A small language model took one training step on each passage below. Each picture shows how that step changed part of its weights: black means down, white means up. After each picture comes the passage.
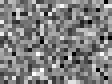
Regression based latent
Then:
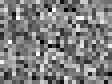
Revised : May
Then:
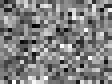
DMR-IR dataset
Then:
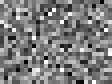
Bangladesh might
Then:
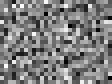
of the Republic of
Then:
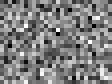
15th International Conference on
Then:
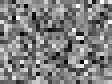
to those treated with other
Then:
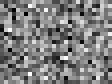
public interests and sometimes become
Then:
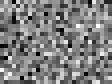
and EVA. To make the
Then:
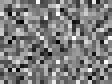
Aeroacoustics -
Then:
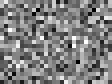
Frozen tissues were
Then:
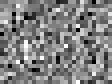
We can see that in this
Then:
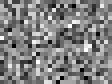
Online resources supplemented students with
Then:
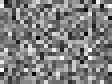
ecology. Overall,
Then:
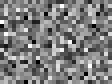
I identified and transcribed
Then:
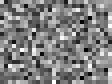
first message type and
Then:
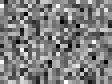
research groups. Figure 1: Structure
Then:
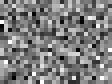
pass into and be used in the
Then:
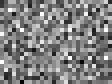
reduction SSI:
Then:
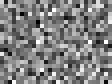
shown in Figure 4. A mean
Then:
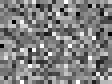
possible Table 19 Overview over common
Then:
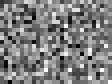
the profession. This sets
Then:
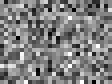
studied ethics and those who
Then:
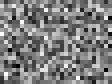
situations: searching
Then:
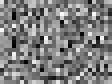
processing conditions to composite
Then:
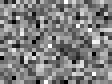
can be seen in Figure 1.
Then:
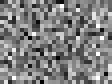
2, the highest concentration
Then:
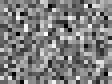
Data representation of rice
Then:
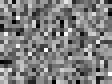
which in turn affect
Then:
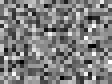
regulating the host response
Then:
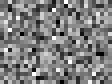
However, the measurements were lower
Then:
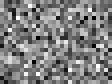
social aspects of crop and
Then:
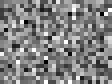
AF1, AF2 and
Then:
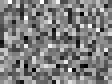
limiting stage from
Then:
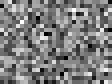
Multi-core Nodes
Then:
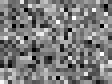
Consequent to the Border
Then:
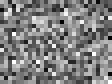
structure of favipiravir
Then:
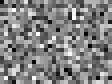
Cai WH,
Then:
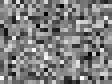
and PVT 1) of the
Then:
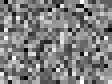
It found maximum in
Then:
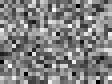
research reviewed, researchers continue
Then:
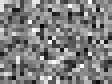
a processor transforming
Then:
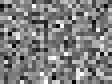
p-polarized and the
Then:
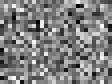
the main activities have been related to
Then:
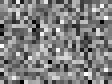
and AMR) analysis
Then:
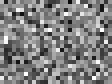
present communication, formation of the
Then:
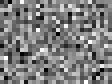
the International Center for
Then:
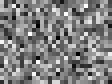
linked with other subjects.
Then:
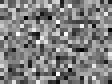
corresponding metal
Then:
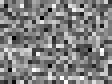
other one is tungsten
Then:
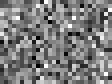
Stone (mm)
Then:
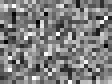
the factors which the learners
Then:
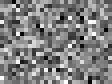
by exploiting the collected
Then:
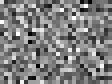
objective of the texture
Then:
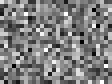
largest taxpayer
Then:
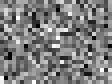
(*N*) or intact
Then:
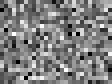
roles and assumptions about
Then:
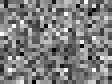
possible scenarios: 1.
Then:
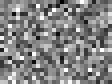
AND It will provide better world
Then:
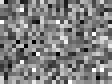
work-up of a patient with
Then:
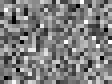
from the humans,
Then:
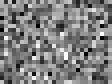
that the model was significant. Table
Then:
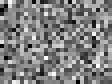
based on viewpoint and
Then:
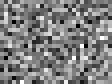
The *image* is obtained by
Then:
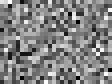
Data Centre via
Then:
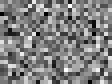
assessments. 119 students from 3
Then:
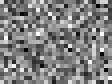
relationship between investment and infrastructure
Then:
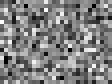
to reverse land use and
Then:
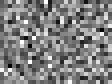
2011). The subjects not
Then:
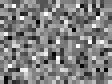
detected by satellite
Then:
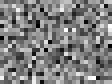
a 32 byte message
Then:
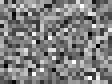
involving the integration of various
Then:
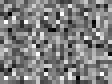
begun to be studied in
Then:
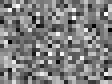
Form einer anderen
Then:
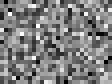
control myself when there is a
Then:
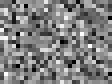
to revisit their evaluations
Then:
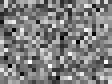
difficulty across subjects
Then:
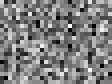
prepared by VKM.
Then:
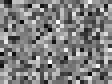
turbine blades
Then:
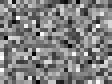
while in the second chapter we
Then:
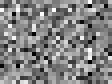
SOLD IN
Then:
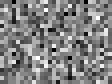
with fair accuracy and
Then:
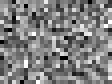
to have work according to employee
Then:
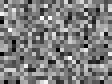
returns the predicted value).
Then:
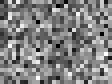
2.5 adjusted with
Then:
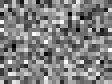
We now proceed by strong
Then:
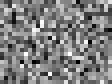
exterior the pressure would be
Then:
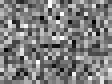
be an integer. Define
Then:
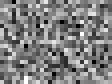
with other well-known parameters
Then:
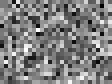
and 63women) by
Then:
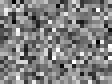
in parallel, these
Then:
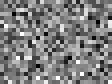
regime is often
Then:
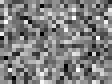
Axis 1, thus
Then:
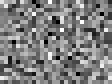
Elliptic Fourier
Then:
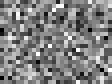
CSC – IT
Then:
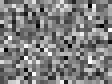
a script by dealing
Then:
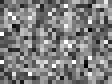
rel:maxDate -
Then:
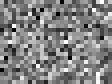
energy, design, material and
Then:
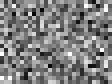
properties of natural materials under cyclic
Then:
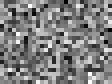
these policies translate into
